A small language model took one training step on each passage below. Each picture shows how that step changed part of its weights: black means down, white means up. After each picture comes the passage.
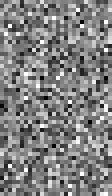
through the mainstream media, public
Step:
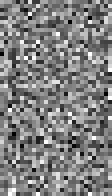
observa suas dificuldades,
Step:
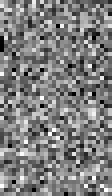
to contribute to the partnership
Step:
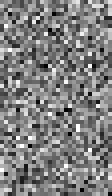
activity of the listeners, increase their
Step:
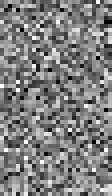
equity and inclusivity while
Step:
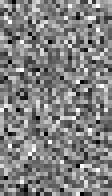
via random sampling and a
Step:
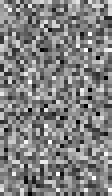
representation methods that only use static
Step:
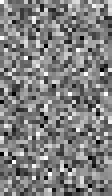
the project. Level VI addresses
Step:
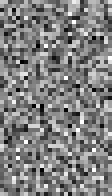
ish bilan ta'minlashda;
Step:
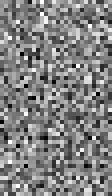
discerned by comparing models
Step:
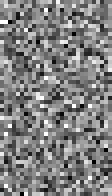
Investment Management site that
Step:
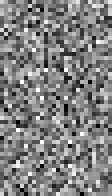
mixing-length model from the
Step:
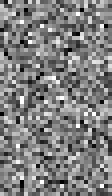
PRP to stimulate
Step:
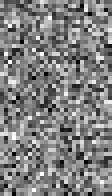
an exceptional clinical
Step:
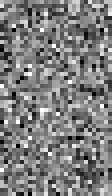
назаридан илмий
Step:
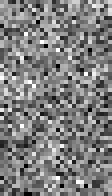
able to meet the target
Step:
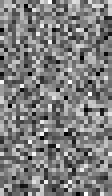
complex frequency (3), we should
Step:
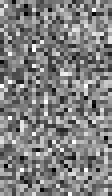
of anisotropy). This feature
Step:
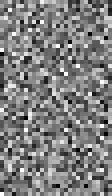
states $C$ now reads
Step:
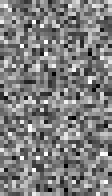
Centro de Ciências
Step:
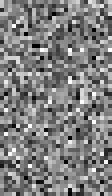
в ночное время
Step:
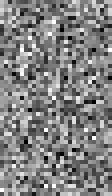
PR problem in Altaic
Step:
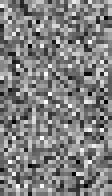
ao contexto de pandemia;
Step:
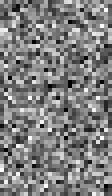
pessoas. Vale
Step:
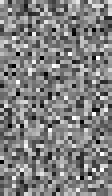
English studies curriculum.
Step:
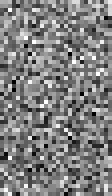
magnitude and we do not expect
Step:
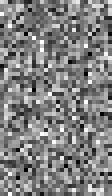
"Bu vaqtda butun
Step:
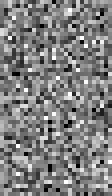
zu dürfen. Eine
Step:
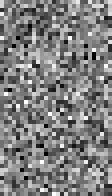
mustaqilligi va
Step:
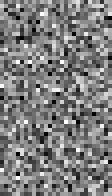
used the total gas content to check if
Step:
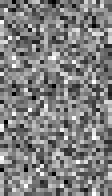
research focuses on the use of
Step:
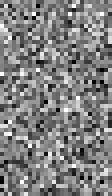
ca. 40 Presentations of
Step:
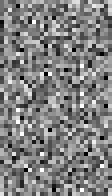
loop. The vertical axis
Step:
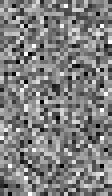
\varepsilon^{-1}, \quad
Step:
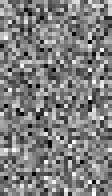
The proposed topology has proven to be
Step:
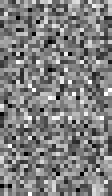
account by the bosonic operators
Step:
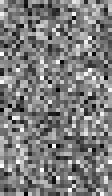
по книге. 7.
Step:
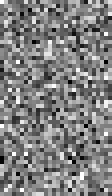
the order of the intrinsic correlation
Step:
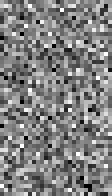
use of supercells in our
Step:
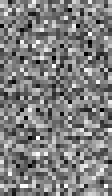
era limpa e bela,
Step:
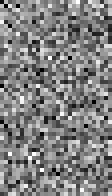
than waste the light of HB
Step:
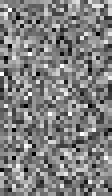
describing the effect of gluon
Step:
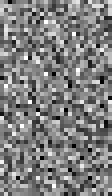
Namely, as the system
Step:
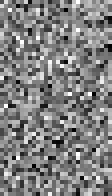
satisfatório, especialmente
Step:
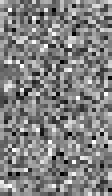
authors thank Dr.
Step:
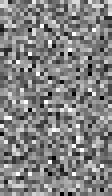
de la mulata, figura que
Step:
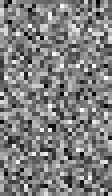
hope this plan leads to
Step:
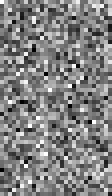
the light measurements The results of light intensity
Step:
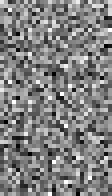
primary vertex, with the additional
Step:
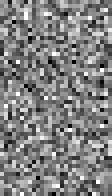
a $0$ in front of
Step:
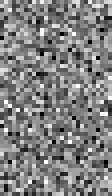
concluded that the effectiveness of
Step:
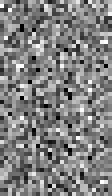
ko'p" va "juda
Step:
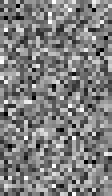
n'emblavent pas de
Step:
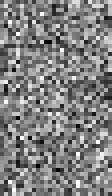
into three activities, implemented by three
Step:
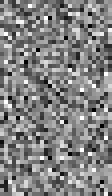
ensure that proton decay operators are
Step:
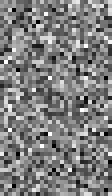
we study the orbital current for the
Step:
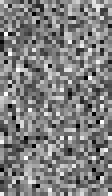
kind of segments for understanding
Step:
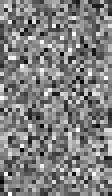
range of $s_0$
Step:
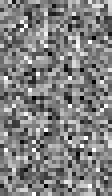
подходов включают в
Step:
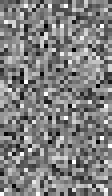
\lim_{t \rightarrow \infty}
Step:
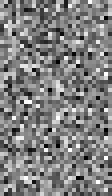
számára. A
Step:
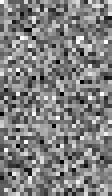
the most recommended temperatures are
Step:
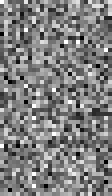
the convergence property is
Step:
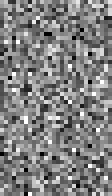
or quarks. Therefore, we can
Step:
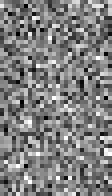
is expressed as (13). The
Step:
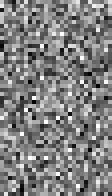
associating a property name with a
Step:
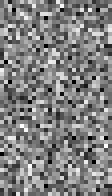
side' of a trade is
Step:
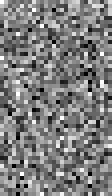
metric in a conformally flat
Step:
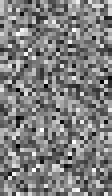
Das \& Chakrabarti
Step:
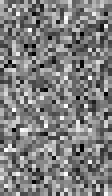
kirib bormagan
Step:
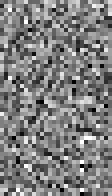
strong duality holds and the
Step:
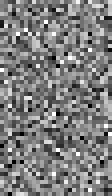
star formation. Therefore, the magnetic field
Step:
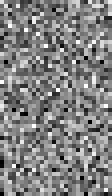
of the paper is organized as follows.
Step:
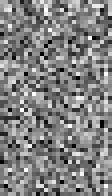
province de Liège.
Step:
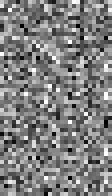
ko‘plab odamlar
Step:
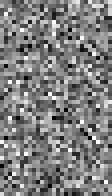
energy levels in section 2. The f-
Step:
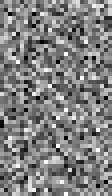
space complexity of the CSR
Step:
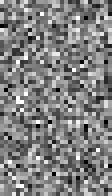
a taxonomy and we describe
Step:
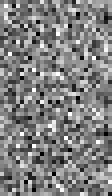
that arbitrarily small electric
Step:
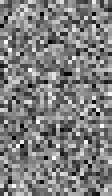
by CDMS for an annual
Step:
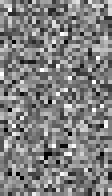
authentication. It requires that an
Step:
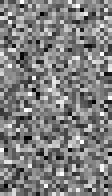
caloso que conecta los dos
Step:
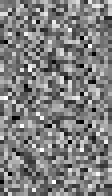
conducted in the framework of MORE
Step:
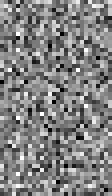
represented in figure 7, which
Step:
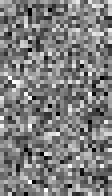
правой стороны
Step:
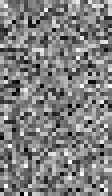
Table 1: Parameters that describe
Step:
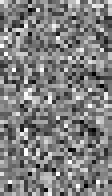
a spatially varying image
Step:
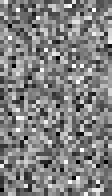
coordenada de uma equipe
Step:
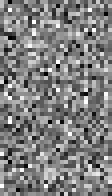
electro-osmotic velocities.**
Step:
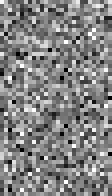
the dominant umbral core
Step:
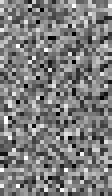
mid-IR bands of
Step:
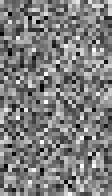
was to improve correlation based particle
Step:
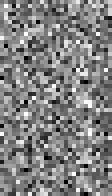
that facilitate the meaningful implementation
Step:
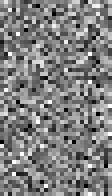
extent of all but the most
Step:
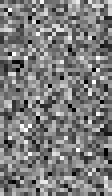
should be used because all the necessary information is
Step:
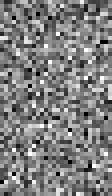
a curator at GigaScience
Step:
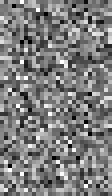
The odd-state $\Lambda
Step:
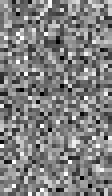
relevant to the Krefeld industry.
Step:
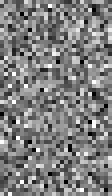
in a cosmological setup the
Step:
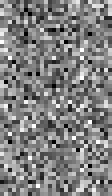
The values of these free parameters are determined by
